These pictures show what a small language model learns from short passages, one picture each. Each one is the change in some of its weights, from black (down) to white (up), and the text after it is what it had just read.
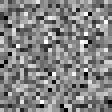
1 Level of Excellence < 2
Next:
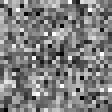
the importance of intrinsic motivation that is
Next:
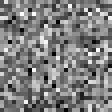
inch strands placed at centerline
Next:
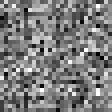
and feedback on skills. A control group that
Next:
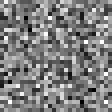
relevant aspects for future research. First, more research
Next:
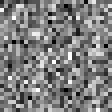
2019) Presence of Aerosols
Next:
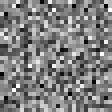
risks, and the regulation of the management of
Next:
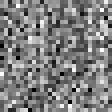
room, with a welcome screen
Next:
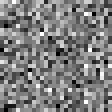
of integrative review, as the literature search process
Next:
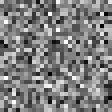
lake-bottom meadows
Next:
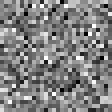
tourism development through architecture. As
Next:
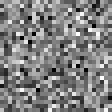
pole level, 103.95% for
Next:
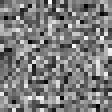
respectively. The diffusion current for both the
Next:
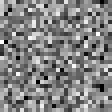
Biofuel and Water in
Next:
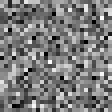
is indirect supervision, in which the
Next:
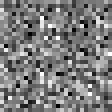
acceptor molecules and with decrease of
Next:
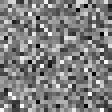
obligation of Helsinki
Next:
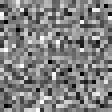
review - Communication Netherlands
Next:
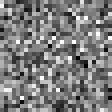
offenses without the risk of incurring
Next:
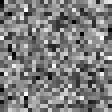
and links to external identifiers and
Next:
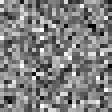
nodule may indicate malignant
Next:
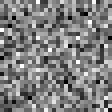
PDF, for which Adobe
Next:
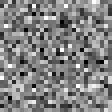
the G20 logo symbolises a
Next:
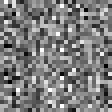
for emergency core cooling systems for
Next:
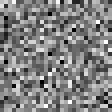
the optimal straight line programs, and
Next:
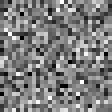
ACR models trained only on
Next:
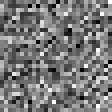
does not refer to a specific technology,
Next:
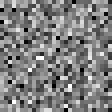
of language of advertising from
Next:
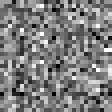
Propagator's Bible: A
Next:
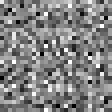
of military assistance to the
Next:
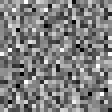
and observed differences mainly in the scattered
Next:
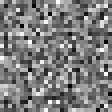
their study, their PCs could be
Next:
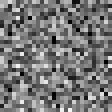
enzyme is present in superior plants in
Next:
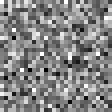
Therefore, the importance of such irregularities
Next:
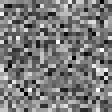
practices could help improve Science Education. Based on
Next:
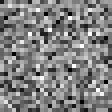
research. - Literature analysis involves
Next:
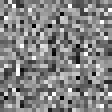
no longer fertile, and often in
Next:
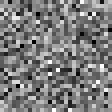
where a lower pH value was observed for
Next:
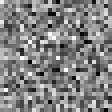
these conflicts feeds on gender
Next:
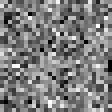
node enlargement. Of these
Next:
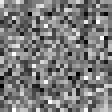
of this article is to provide a theoretical
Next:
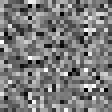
and Dimitris Zisis et al.
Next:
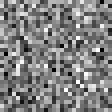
followed the same trend as the crude protein.
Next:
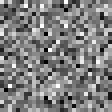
Polyphenol Research*;
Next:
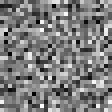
vs 76%), a fungicide used
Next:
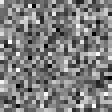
cells were large-sized, clear
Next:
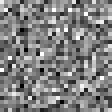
rates, equity, and real estate
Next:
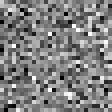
of transactions, which, as the World
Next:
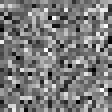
method with a minimum cost that will be used
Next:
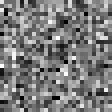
building energy usage while leveling the overall energy
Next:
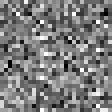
hypotheses were formulated and tested in the
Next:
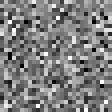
of the Catalogue, the main potential
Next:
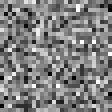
Technology, Faculty of
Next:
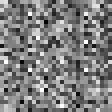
Research Software Sustainability Programme
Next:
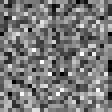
widow inside a circle. The
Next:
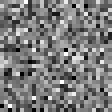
this attack was caused by disagreements
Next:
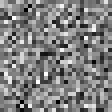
in Enugu State. - ii.
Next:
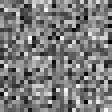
recent years due to the current situation;
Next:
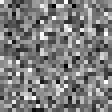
fuel inside the combustion chamber
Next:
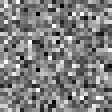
takes values in the range $\Theta =
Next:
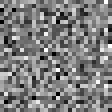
in the world [8]. Pain of
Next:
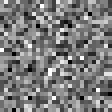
accumulate and create clusters. This study will
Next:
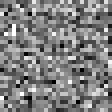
a blended learning approach. School
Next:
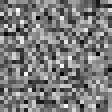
ocean is occurring along Arctic
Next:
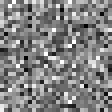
The study duration was 1 year, from
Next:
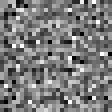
freshwater fish species to reach
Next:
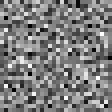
study time. Results are presented through tables and
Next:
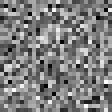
validated, resulting in high quality metadata.
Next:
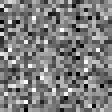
stock of capital and output.
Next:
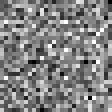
who worked most closely with Prof.
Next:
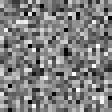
AC starting torque
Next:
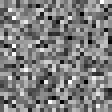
reconstruction, Crime scene
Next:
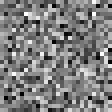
In vitro bacterial reduction assays revealed
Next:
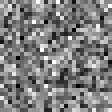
the two most important science communication events organized by
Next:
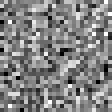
ratios of concentrations rather than the individual
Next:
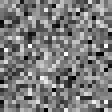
system, with improved design and components are available in
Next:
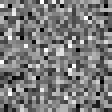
as effective as face-to-face
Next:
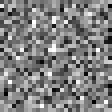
term of T is $2^r
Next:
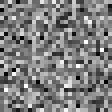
target in some manner. This form of social
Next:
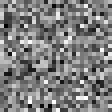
this view (for an extensive overview of
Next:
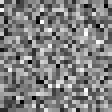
a patched Windows server
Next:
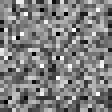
send queries to obtain information,
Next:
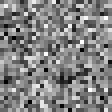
as the vector of the disease and
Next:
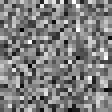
loss, or scar contracture.
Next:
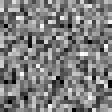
with Alternative Interpretations.
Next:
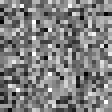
space. L2, of relevance for
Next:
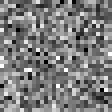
neutrosophic adjacency matrix
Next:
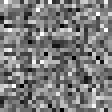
teachers' perceptions. 2. Method
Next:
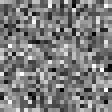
MHz, CDCl₃)
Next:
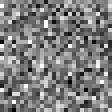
their department does not even have a code of
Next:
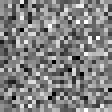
variations; nonetheless, during
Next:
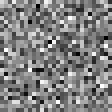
\quad \vec{N} =
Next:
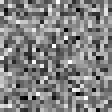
Birmingham. She
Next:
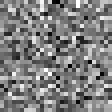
in a quite different domain, that of
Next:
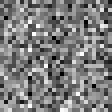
are presented with four follow-up questions examining
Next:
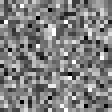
on dye contained nutrient
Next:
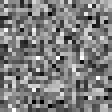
more robust institutional frameworks that
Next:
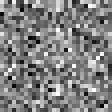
The main growth opportunities in the energy efficiency sector in
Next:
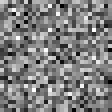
in one way or another, influence their health and
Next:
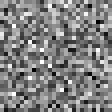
is a function which test primality as
